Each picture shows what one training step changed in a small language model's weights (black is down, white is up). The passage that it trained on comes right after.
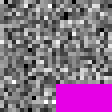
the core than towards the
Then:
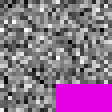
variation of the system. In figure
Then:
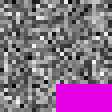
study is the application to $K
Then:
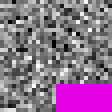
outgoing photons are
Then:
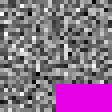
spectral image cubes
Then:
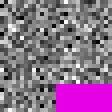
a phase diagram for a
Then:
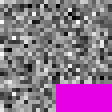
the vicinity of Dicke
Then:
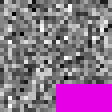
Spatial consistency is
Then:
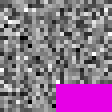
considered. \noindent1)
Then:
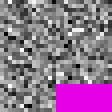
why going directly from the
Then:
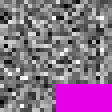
specific types of Facebook
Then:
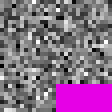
the well known quantum mechanical
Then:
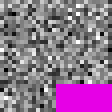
Besides, a 10%
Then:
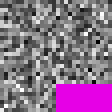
the turbulence-free
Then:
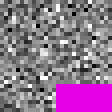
\newblock {\em Journal of
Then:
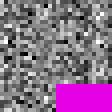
the IR. Quantum
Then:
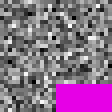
the entry of flux lines could
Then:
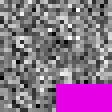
loss beneath the RSL
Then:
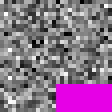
were identified via specific
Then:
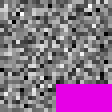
the diabatic basis (for
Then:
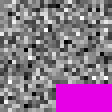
unusual ''pinning''
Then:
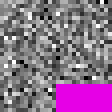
Typically dimensionality reduction
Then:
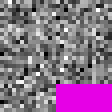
time of $\vecr = a
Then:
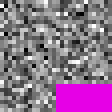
of the hydrogen
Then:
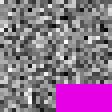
is preferred to the
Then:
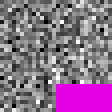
matrix $[H]$, that takes
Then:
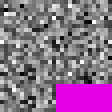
its real-time task.
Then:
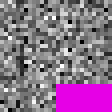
parameter. Of particular interest are those
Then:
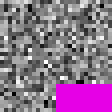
density (right) of SIDM
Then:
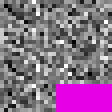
enable optimization of qubit designs
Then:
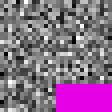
motion radius, yielding the
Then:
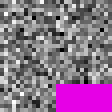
neutralized sphere with the
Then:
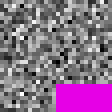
historical daily
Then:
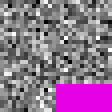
Nb dopants [29])
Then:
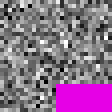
to both $Z_2$ and
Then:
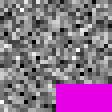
from different sources have an identifier
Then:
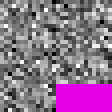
that all relevant observables can
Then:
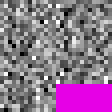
AR} \\ \midrule
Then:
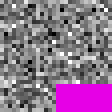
at the temperatures of the order of
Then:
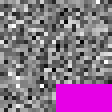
played a truly
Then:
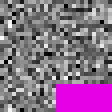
relevant to real life
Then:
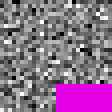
assessment of robustness was
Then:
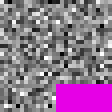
gets a time stamp.\\
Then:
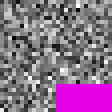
solutions for $\lambda=1$ and
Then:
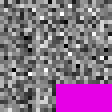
the plasmon pole model
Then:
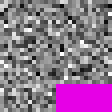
spins. Under these conditions,
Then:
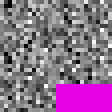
\ac{CAN} and its
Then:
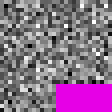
data such as POIs and
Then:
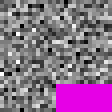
playgrounds to investigate
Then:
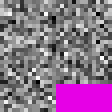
untrusted foundry can
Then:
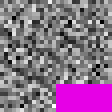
satbility of the confined state to
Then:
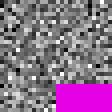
is implemented here as well.
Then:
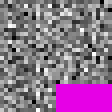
deformation, however, is a
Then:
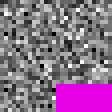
CPU threads.
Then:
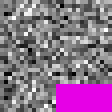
the synchrotron flux
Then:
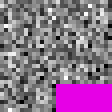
a colder external temperature
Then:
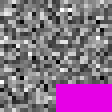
mass. The corresponding numerical sum rule
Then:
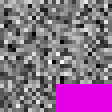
we have already discussed,
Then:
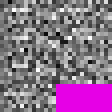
databases and data centers in the
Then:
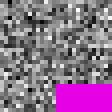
to the right-hand side
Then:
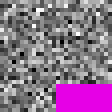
The universe has traversed various
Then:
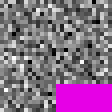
cooler performance, main valve
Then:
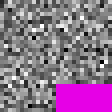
beyond the valence quark
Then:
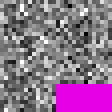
the CXB of the CIB
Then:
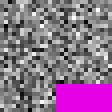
axes are the same as in
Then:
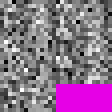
Innovation Research
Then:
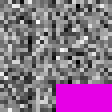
the SIRI ontology to
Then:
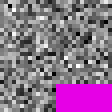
the luminosity. What
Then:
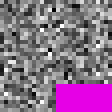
the three models. The modeled distributions
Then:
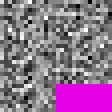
of the time. Such a
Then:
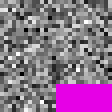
a function of altitude $z$.
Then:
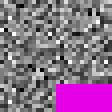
message. The message
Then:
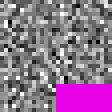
specific angular momentum remains in
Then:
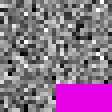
TB capacity ) with the
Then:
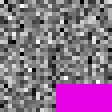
galaxies change as a function of
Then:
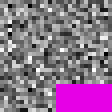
effect of ECI on income
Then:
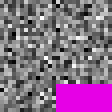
the observed performance reduction. The
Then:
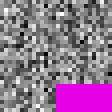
\& Thi (2008) have shown
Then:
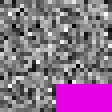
evaluates that the reactions may
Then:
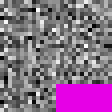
and high frequency. In general terms, the
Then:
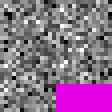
this paper. \item Theoretically,
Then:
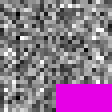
another orbifold limit
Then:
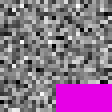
$\cosBpil$ because they are
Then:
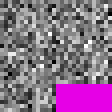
the orthogonality of these
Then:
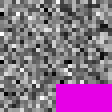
to generate the rate-quality
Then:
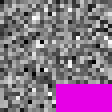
compatible with the electroweak
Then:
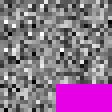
the total variation (TV).
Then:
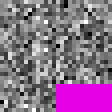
the \ac{IDFT}
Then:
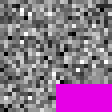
quarks and $\beta \simeq
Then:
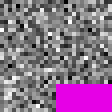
subspace perpendicular to
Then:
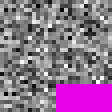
and after some steps such as
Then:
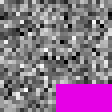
the top 1,000 candidates
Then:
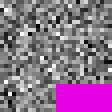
parameter space dimensions, and simulated
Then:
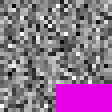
detection of pathogens, such
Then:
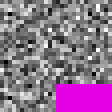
the ``electric part'' of
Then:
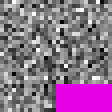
are offset to prevent
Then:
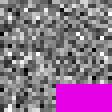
offers an ideal system for
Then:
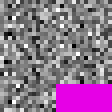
{author} {\bibfnamefont {T.}~\bibnamefont
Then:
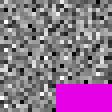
after averaging over all other
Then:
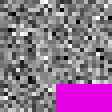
and the hot plate is the same
